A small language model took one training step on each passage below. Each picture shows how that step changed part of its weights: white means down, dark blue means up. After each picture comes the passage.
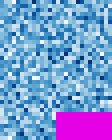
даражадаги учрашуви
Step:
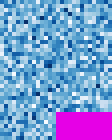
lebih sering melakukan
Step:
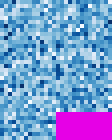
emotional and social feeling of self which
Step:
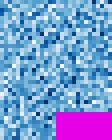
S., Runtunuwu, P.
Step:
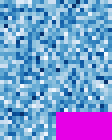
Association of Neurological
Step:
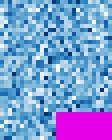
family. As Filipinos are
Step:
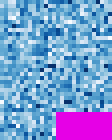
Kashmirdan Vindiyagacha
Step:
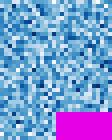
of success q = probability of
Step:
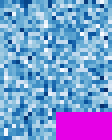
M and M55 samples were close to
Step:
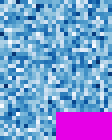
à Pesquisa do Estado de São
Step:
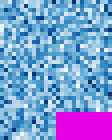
bat ectoparasite fauna of
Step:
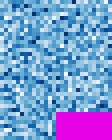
system for 70 days. The treatments were
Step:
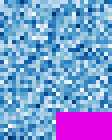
telecommunications companies to develop
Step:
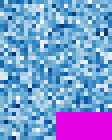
pain perception by unconscious
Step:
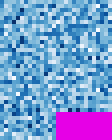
em obras, aparece juntamente com
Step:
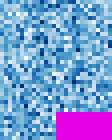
alterações idem. Os danos
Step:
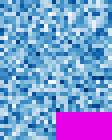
xususiyatlariga, umumta'lim
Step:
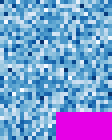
patients (30%) with essential hypertension
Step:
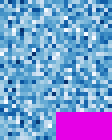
правника, поета,
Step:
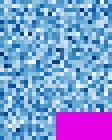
va tabiatning ifloslanishiga
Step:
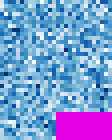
to secure MQTT by using access
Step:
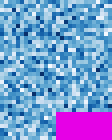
positive correlation was found between
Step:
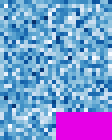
The P value was 0.026. Longer
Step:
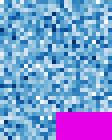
taqqoslama va kuzatuv
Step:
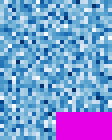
вона працює, а також
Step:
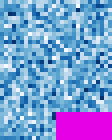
bycie gospodarzem
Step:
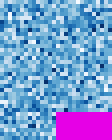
badiiy ta’lim tizimi
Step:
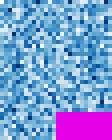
catedráticos. Eles eram
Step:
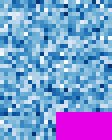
bu ta‘limotning rivojiga
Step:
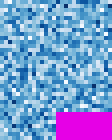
sampling dengan standar SNI
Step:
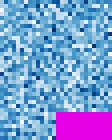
analysis – SYK, AU; Funding
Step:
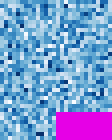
have utilized invasive and
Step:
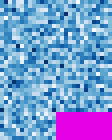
cadrul Programului de
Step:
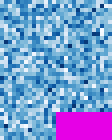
converting this energy into the electrical
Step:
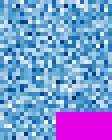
as control). Data for participants accepted in
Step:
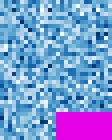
vermektir. Buna rağmen
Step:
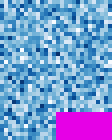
esthetics. They also cause increased
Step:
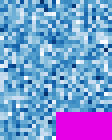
challenges: - **Frame
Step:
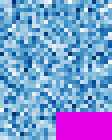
than in any other industry. About
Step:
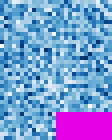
kim aybdor ekanligini
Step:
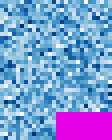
with economic value. The differing rulings between
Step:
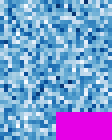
Сьогодні важливим є
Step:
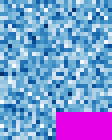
an example: a teacher assigns their students
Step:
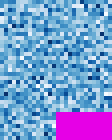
a form of communicative action that both
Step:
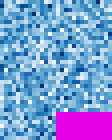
al naturalista francés
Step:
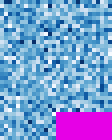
рівня глюкози в
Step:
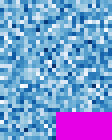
sud par les communes de N'Dali et
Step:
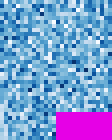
nas respostas dos participantes nos
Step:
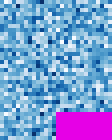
connecting the transmitter node to
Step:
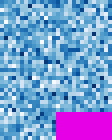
operasional, mengelola stok
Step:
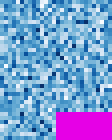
development of ultra-wideband systems
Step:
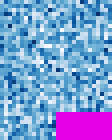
IV sec. a.C.
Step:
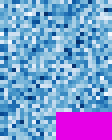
van Ginneken, E.,
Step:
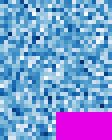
soy exports and deforestation*.
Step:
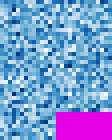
51 55 Density (kg/m
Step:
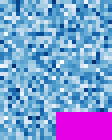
xalqaro universiteti
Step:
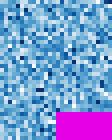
и сроки посадки
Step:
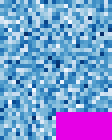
changes in society in an innovative
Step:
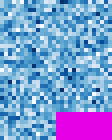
S. D. The conceptual grounds for
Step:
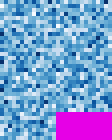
diferentes comportamentos em cada
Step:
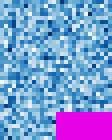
занимаются несколькими
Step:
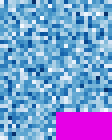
and a moderate Ki-67
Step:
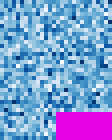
select among pitch creation, tone
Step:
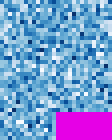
Up until now, we have been
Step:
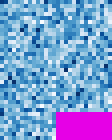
el otro, el hecho de que diferentes
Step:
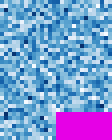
kabul göremezler.
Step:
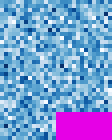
big bellies, and prescribe for
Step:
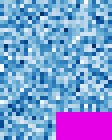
in this study. The findings indicated that most
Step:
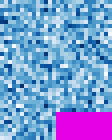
people with disabilities, and
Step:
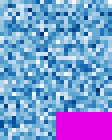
by Georgia in the event of a
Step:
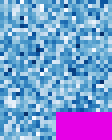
Republic of Lithuania, based in
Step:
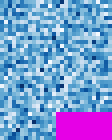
ha abierto la posibilidad a
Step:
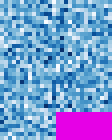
the following address to develop project,
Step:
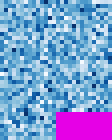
holatini tushunish va
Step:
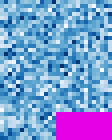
the cells of the control, and only the
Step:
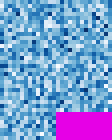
ibratli hayotiy
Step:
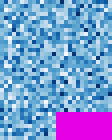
خاصة، حيث
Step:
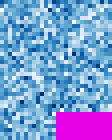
it is based on clustering and map
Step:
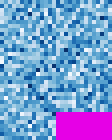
of Land Resources Using
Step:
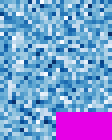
декларативных положений в
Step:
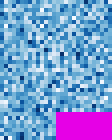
*et al.*⁵ employed
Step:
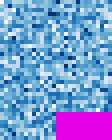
- FNA – Federação Nacional
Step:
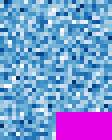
RESEARCH CENTRE,
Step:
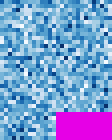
de Souza – Jundiaí-
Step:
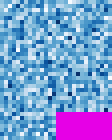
buy-in TD&EP;
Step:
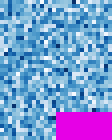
level, there are international standard
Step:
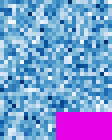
to disqualify a Congress
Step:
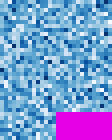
сторін. Ключові
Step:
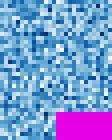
and collaborative discussion, allowing
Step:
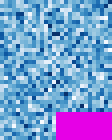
preparación, diseño, programación
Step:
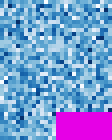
profissionais, por meio das quais o
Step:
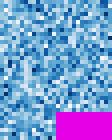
boundaries, while the temporal
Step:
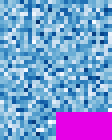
Para ilustrar los beneficios de
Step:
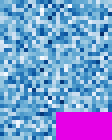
of the social and economic inequalities which
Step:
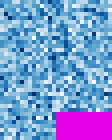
pooblastil in nunitetna
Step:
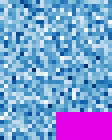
bo'lgan o'quvchilar
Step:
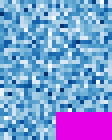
*PubA:Federado* -
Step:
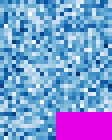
threshold value below which the crack
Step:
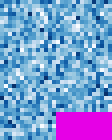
on secondary data and information collected from
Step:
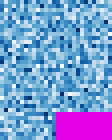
muhrlanadi. Kitobxonlik
